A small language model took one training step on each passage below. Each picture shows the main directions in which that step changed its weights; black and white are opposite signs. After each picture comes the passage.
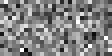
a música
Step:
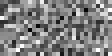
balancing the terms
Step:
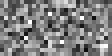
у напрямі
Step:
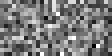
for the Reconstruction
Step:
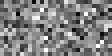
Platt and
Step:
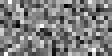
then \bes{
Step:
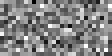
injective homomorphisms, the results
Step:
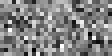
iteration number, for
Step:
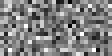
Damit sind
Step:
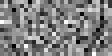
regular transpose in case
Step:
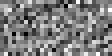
محال إلى
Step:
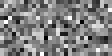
the characteristic polynomial of their
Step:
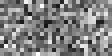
of the main theorems in
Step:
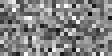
classify the results according
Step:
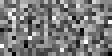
las categorías
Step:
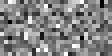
The proposed method is
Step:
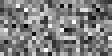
K-moduli of
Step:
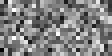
slower than the
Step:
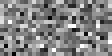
2. Juni
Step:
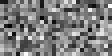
be the permutation representation
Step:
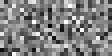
competencias día
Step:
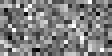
$$ We argue for
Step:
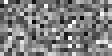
aporte para el
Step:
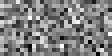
Gaussian random variables, which
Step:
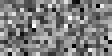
where $c$ is
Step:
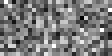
la problemática de un
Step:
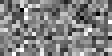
#3 \vskip
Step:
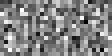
above result does not mean
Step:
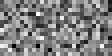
the finite simple groups.
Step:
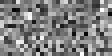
under the stated condition,
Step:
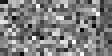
an edge of length
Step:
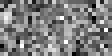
time discretization are
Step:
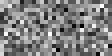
improper organization of
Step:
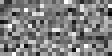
applies to almost every
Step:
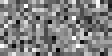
the interference.
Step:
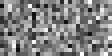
en niveles de
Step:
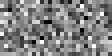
sequence of approximating solutions
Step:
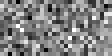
is ordinary, since
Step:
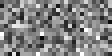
< \delta \leq
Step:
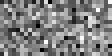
Schacht and
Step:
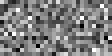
constrained to some edge
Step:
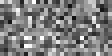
differential equations and are suitable
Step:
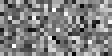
de conhecimentos
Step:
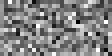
mumkin. Agar
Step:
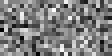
\Big( f
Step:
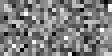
database akan
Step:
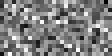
the MFS is
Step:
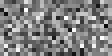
the following generating function for
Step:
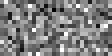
cantonal de la
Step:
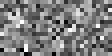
N_{\delta}$ if
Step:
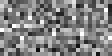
methods. \newblock In
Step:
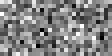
bilan bog'liq
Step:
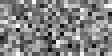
determined by the inversion
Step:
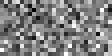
set $\prod \limits
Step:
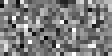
se tornem também
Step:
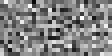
augmenté en une
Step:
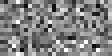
otherwise. A classical problem
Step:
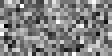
since from this the equality
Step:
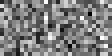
central importance in the
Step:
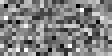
the number of samples
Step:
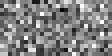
There exists at most one
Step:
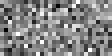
sector con gran potencial
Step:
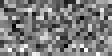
pessoas os
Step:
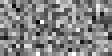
dennoch auf
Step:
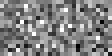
strips. Let
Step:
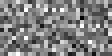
correspondence $$M \to
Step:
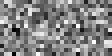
Dalam sesi
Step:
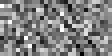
functions, respectively, which
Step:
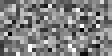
result cannot be simply
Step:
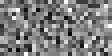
plane wave solution, with
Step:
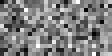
is in the interior of
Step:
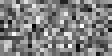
vanishes then there are
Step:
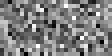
composition map, $g
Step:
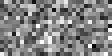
saturación de
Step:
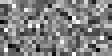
boundary operator defined as
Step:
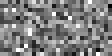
algebraik usulini
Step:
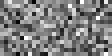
movement” and
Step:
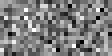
переходить в
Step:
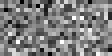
rivojlanayotgan davlatlar
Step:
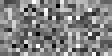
más utilizados en
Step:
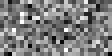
Random Forest
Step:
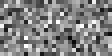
Sobolev spaces, the
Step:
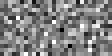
stati condotti
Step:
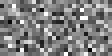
their eigenvalues and dynamics,
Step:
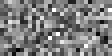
Hadamard matrices
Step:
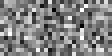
We emphasize that
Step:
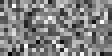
'de hele
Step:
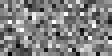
issue of possible
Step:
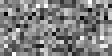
dari 7 informan
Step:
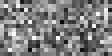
recursos para que a
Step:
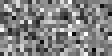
Assim, a
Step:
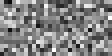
fazendo parte de
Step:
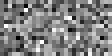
this more general situation for
